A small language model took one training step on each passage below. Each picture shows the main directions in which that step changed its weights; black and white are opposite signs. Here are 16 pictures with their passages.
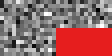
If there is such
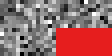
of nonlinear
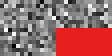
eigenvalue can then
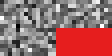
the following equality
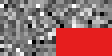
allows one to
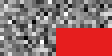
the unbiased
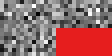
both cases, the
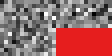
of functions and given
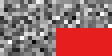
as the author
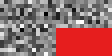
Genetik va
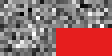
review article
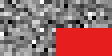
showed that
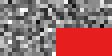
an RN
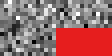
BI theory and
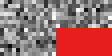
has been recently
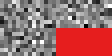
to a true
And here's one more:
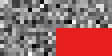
durante la
